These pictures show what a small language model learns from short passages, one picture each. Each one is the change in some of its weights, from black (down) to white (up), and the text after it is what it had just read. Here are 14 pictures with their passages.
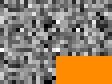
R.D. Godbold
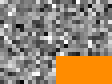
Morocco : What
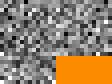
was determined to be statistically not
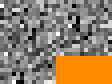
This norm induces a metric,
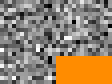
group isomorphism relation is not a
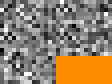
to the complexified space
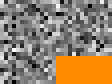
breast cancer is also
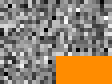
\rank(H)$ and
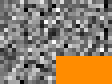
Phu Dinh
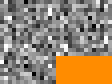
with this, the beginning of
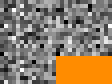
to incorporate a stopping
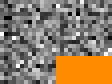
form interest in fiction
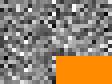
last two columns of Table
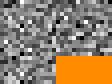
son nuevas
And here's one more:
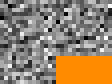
main tasks facing the
